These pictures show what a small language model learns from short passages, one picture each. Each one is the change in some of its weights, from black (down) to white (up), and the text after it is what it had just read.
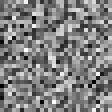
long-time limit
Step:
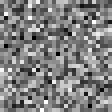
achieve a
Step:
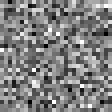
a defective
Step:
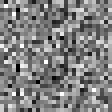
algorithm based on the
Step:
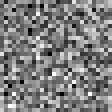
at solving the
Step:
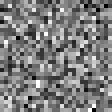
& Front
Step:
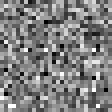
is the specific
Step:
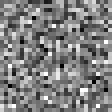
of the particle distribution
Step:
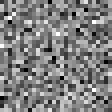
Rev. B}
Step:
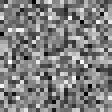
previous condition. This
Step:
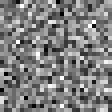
GHN at
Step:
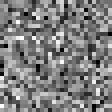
Symmetric. The
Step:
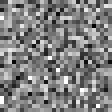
the United
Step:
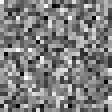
mergers from
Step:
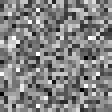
be simplified
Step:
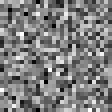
These results are also
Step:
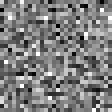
parity gaugino
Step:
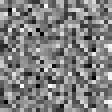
Information text
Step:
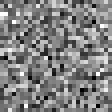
the basis.
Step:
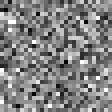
over the Mn
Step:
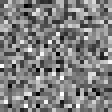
by Swift
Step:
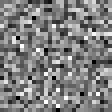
of integrated
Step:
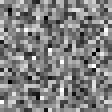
Therefore, our
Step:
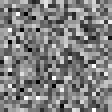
One can see that
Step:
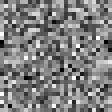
are clearly
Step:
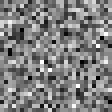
the modulation.
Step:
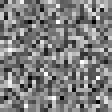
the molecule in to
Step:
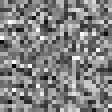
the correlation function we
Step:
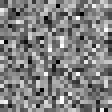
corresponding pieces
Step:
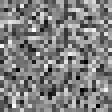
the quantum effects by using
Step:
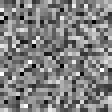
testification of
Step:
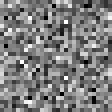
user thanks to
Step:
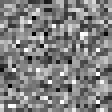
of the small parameter
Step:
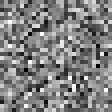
the right panel
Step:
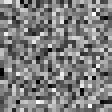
for a not too
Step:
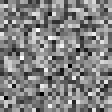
are pulled
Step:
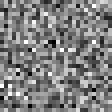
against the
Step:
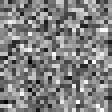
the squared of
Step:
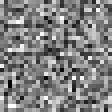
only traces the
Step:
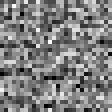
correlation function is
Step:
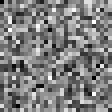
water surface for
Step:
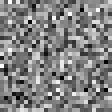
the 4 K magnet
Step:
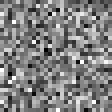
a convolutional
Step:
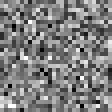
dominate in the
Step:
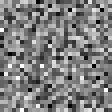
(see Eq.
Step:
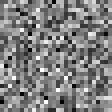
as the length scale
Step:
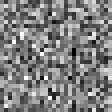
are typically used to
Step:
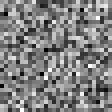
is specially
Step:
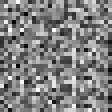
same parameters (red
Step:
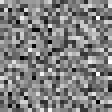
or quantized
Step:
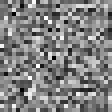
being taken and
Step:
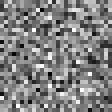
account, a
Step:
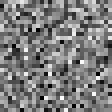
strong enough to
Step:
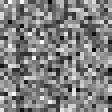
problems within the
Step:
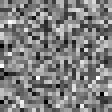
the transverse momentum
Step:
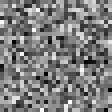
and further extended by
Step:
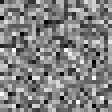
$\lambda$ and
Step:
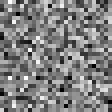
particular see if the
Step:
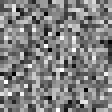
object, and then
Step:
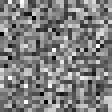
large enough that the
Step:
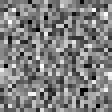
In the first example,
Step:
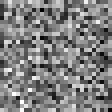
phonon spectrum of
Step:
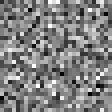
the spin splitting
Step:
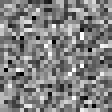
of a galaxy with
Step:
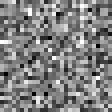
electrons in the
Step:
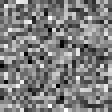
basic method here is
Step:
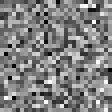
months of
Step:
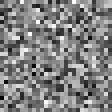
scaling property of
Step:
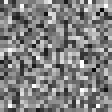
the only red
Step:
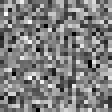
numerators should be
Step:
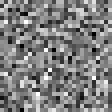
while minimizing
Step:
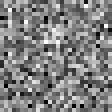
task is to
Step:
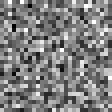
according to
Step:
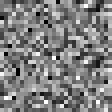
month =
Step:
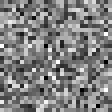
the alternative
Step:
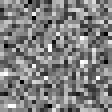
to the 1-form
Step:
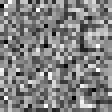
show a specific
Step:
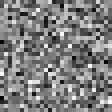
we assume a density
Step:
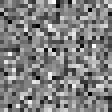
settings selected
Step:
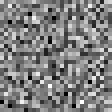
have been performed
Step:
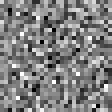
The procedure of
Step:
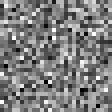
that the discussion was
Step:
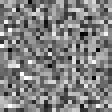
in the framework of
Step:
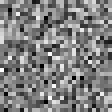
The training data is
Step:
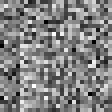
is not only due to
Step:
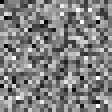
rates in a
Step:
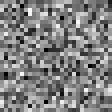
issue and found
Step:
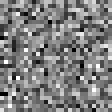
Apart from the
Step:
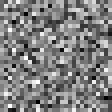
same figure,
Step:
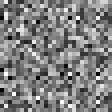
high importance in
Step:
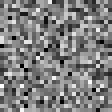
we study $\Delta
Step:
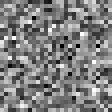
of high-dimensional
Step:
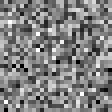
the mock data.
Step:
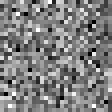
Moreover, the
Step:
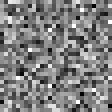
bulge stars with
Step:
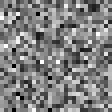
deliver a
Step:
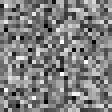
that most task
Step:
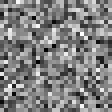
energy condition is
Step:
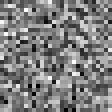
possibility to
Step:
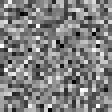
but the damping
